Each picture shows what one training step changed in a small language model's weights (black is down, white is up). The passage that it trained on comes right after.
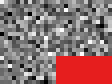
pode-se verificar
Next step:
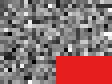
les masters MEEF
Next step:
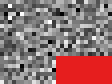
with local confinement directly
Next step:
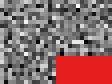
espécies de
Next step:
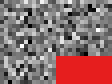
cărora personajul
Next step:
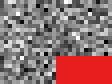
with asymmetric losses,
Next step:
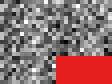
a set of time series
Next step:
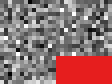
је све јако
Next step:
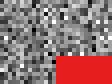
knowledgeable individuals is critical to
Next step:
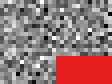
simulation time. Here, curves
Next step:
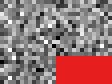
hamkasblar bilan
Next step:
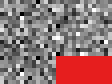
Reidel Publishing
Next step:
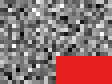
its corresponding CERs were
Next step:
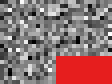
esta última,
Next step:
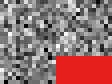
реальностью и
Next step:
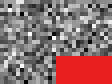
models, which tend to segment
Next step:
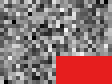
alohida ko'rib
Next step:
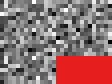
values with the upper sign are
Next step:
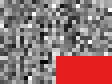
the hadron gas statistical
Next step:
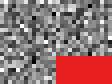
correlators: Exact results
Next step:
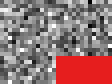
etadi. CNNlar
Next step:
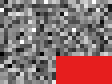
po väzbe
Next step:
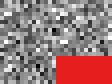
layanan ini siswa
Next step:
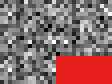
INGLIZ VA
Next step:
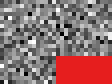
work was supported by the
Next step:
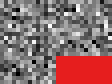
\begin{align*} &
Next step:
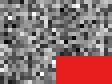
$ for the low and high
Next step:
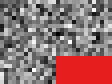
CO in disks is likely
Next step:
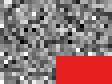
by its much greater concentration
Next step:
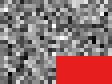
se le agrega el
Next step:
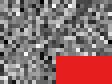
cabe ao paciente escolher
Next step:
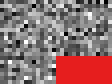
A recent progress is
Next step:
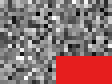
de documentos que se
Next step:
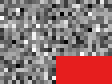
predict degradation and
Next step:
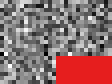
meses de tratamento,
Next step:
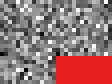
Si veda
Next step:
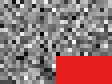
enhanced region just below the
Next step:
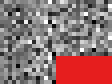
increased EINC and
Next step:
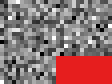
Erkennung von
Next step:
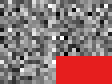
on the resampling
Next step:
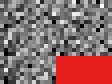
por otro lado, la
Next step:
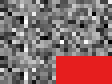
für die Forschung
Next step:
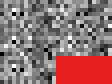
tomonidan olib borilgan ilmiy
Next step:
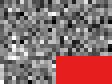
O‘zbekiston Respublikasi
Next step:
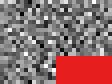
still on a wide orbit.
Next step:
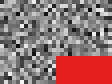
black hole is roughly
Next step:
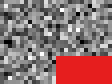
link between two elements, is
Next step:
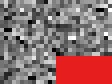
below), with a WR
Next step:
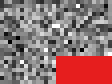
and the question arises whether
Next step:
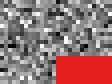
University Bremen,
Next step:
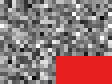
a vivência prática
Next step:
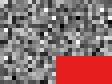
al momento de la
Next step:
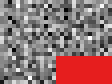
brasileiros que
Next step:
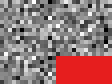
already used up or dispersed
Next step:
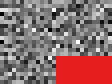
charge. To see this
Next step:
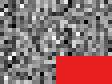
the observable ${\cal
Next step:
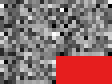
on the surface of the
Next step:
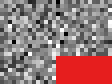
nonequilibrium state because there
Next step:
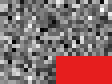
a mi "yo"
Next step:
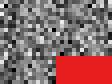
From the viewpoint of the
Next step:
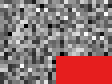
respond most rapidly to
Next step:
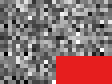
juego como
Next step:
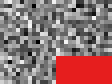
elasticidade do tecido
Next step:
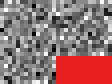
are significantly smaller than those on
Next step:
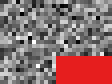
$\mu$ was observed to
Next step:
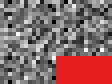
aging: The association
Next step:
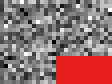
the BCS theory, is
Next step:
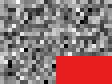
Textilien tragen
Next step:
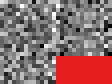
a product of two spatial
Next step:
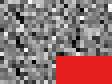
З точки зору
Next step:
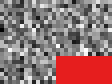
coupling constant when the bound state
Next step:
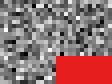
velocidad de 600
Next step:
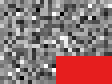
palco para a vida
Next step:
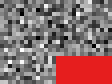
Finanz- und
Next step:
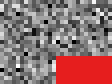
ham o'gil bolalar
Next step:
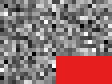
becomes the identity operator and the
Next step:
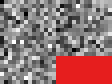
the shift is negative, we
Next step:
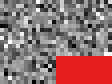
quedaba formalizar
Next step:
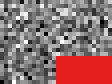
dari kemampuan
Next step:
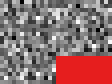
conduta nos crimes
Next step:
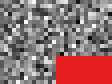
– their setting; and if
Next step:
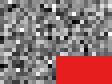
we only consider this resonance
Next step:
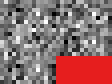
up and spin down states,
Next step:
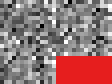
event horizon if the volume
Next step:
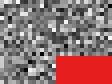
contribution which is negligible by
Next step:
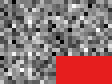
simplest type of perturbations
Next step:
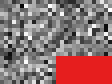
leveraging SSL
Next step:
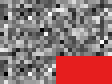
binasında yapılan
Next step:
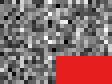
bilan to‘lishini
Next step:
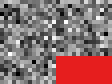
\item It is possible to
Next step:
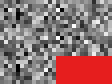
Das Kind kann die
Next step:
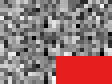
zamonaviy talablar»
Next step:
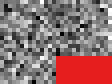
that the time-dependent Hamiltonian
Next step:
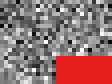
balance must be struck
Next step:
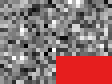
oldini olish,
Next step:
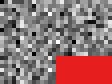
much more efficiently than the
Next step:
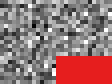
kam aks etadi.
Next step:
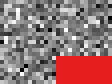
Shuningdek, maqola
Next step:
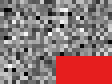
результатами 3D-
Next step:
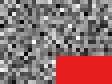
externality relative to the main
